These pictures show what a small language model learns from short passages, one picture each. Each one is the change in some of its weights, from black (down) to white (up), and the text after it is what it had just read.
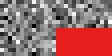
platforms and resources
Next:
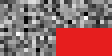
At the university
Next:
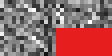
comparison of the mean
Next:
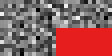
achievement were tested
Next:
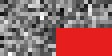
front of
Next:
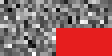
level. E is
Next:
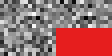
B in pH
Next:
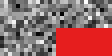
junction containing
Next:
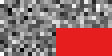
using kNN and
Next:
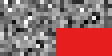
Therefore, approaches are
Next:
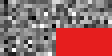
and writing.
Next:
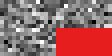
of the majority of
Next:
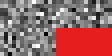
the pattern samples
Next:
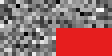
is useful in
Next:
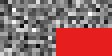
in the interview
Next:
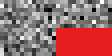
than one layer:
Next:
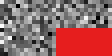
is good practice
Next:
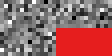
Whereas the
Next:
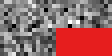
long acting
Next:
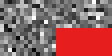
response to each of
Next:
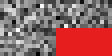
innovative approach to
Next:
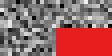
it comes from
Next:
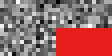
also implement up to
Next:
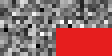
in these meetings
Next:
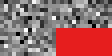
important to consider the
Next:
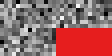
to increase sales
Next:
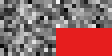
policy set is;
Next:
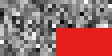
only focusing on
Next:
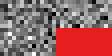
were isolated as
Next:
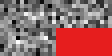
time domain but
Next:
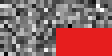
quality problems related to
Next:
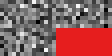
conditions are created under
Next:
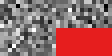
is currently the external
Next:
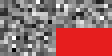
of Effective
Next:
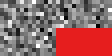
the actual graph is
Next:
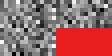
The results also show
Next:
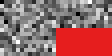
and named
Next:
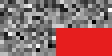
that could have
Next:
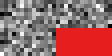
by using different
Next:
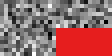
there can be no
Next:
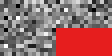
k -signed
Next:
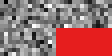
argument B.
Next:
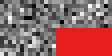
convert old
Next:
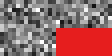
linearly related with
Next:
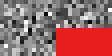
allows to reject
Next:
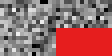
vibration properties
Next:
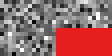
data from social
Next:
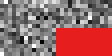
experimentally for single
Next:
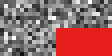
the position 55
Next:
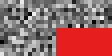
without necrosis
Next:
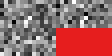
It can be seen
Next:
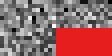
two mainstream
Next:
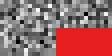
N, Mean
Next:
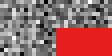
the recognition an
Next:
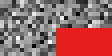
in Type
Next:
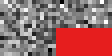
tactical training
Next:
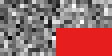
products To develop
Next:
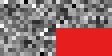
is an integral
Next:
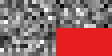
or exceeds
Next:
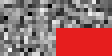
of V2G
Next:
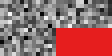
to a border
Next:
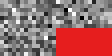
recognition and reward
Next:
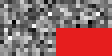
place For whom
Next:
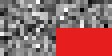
of screening
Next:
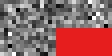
species was recorded with
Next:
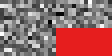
related to the data
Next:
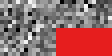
periodo de
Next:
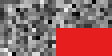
species' makeup
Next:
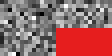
pandemic had
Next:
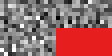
current regulatory framework
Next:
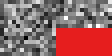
human body. It
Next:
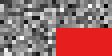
felt that
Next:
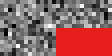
coming months.
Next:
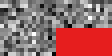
used for detecting
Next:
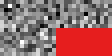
LK was post
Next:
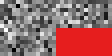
is actually
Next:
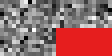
to the high temperature
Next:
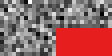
Abstract *This
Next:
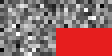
sensitivity pattern against
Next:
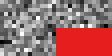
by leading analyzers
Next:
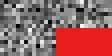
ethical approval
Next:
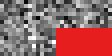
appearance that
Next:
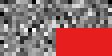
contributed to the
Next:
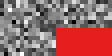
The second scenario
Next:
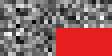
chemical corrosion
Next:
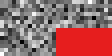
in the representation of
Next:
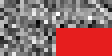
variable response and
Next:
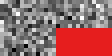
and later-formed
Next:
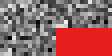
are an important
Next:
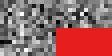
by thorough
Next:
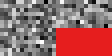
the intersection of
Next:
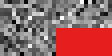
making a base to
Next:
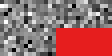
be written as
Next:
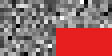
exposure to a
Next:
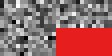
The absence of
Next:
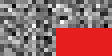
satisfaction related to this
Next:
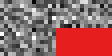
result from the correlation
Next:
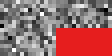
actively, model
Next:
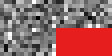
the country. The
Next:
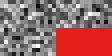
become one of the
